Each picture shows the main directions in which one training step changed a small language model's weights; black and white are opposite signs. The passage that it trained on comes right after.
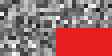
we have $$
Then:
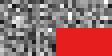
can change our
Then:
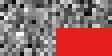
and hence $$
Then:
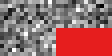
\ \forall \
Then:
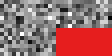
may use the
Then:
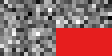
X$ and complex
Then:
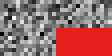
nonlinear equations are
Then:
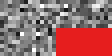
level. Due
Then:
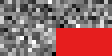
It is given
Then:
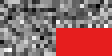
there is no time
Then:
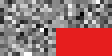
For more information
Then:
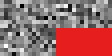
nodes and
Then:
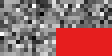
distance to
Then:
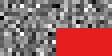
explore two
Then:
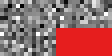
fails to
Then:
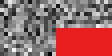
to the equation
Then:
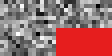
the usual
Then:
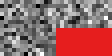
parameter $g$
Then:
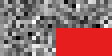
0$, produces
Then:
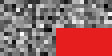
model and the main
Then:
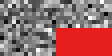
a polynomial of degree
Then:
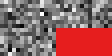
time periods
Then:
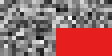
$A$, assume
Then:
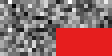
is linearizable
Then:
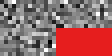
for arbitrary
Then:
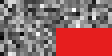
the required
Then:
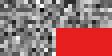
the density function
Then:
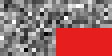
This Proposition implies Theorem
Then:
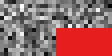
the general case,
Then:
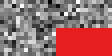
often write
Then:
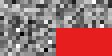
this point in
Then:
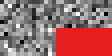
which allows
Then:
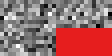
construct an
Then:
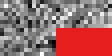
suffice to
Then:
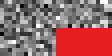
The construction of
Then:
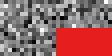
or denied
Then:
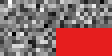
seed to
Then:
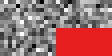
the last sum
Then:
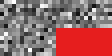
and therefore we
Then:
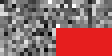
author is
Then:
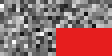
depends on only
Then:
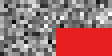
\Vert \varphi
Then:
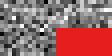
there are finitely
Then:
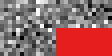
It clearly
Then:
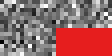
and not on
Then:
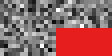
subgroup of first
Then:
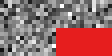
to generalize our
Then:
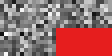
introduced in
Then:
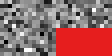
size $k$.
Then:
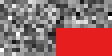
known facts
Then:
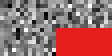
of Math.,
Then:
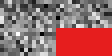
We will introduce
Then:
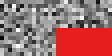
constraint on the
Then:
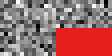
\item For every
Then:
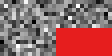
small enough,
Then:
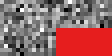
is also described
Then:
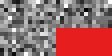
the {\it
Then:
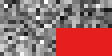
the above equation from
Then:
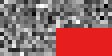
first and the
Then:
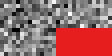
a {\em
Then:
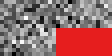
independent but not
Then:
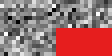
become a
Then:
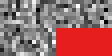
University of
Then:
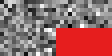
the convergence of
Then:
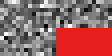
it the {\em
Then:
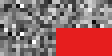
an analytic
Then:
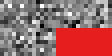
present our results
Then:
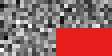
unstable one
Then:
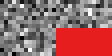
the subalgebra
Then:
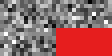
has been generalized
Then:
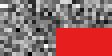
functions, and on
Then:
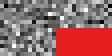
assess our
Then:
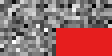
of $a$
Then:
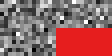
and $v$
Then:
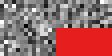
operation of
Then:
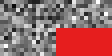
model in more
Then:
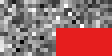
the vector field,
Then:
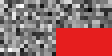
the state estimation
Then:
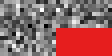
related to
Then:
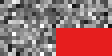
some $i$,
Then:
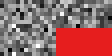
by Floer
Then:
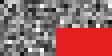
the present
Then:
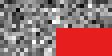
be described as
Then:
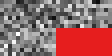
However, one
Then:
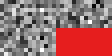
property, but for
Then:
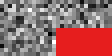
can be reduced
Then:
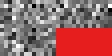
has led to
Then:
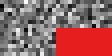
of Radon
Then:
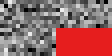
if the algorithm
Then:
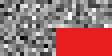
On the other
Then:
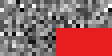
provided that its
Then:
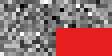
& Control
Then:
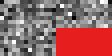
the result $
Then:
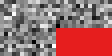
more accurate by
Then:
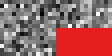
because of the
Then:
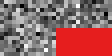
since one specific
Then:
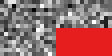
with a closed
